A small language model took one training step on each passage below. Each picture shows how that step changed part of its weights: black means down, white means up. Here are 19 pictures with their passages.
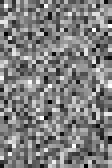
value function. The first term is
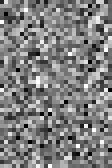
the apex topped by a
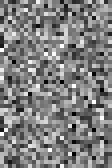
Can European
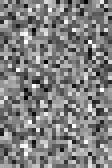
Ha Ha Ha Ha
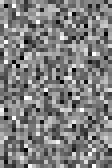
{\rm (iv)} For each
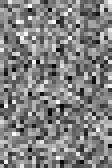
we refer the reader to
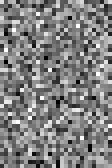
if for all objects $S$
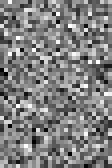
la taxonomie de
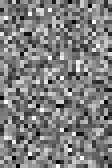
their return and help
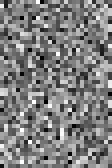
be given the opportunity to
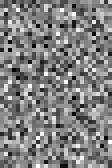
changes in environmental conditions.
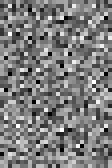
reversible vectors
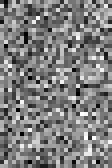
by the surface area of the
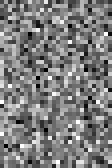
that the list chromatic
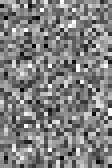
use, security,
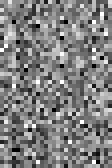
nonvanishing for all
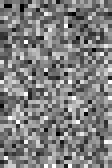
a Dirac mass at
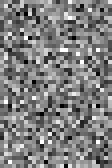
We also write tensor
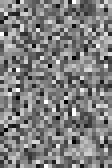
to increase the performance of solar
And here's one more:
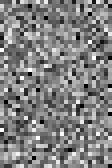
an expansion which has no
